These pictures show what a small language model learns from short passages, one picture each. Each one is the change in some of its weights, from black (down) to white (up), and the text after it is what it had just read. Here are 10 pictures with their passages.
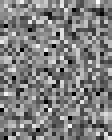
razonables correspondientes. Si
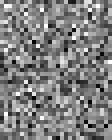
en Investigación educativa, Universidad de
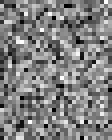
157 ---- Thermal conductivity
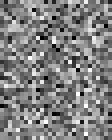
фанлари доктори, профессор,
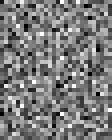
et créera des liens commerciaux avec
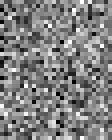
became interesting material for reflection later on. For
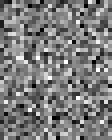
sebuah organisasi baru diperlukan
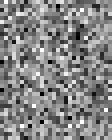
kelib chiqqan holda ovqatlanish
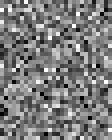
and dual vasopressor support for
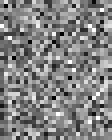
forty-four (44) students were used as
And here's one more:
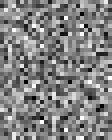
of the Hydropower Sector Strategy for
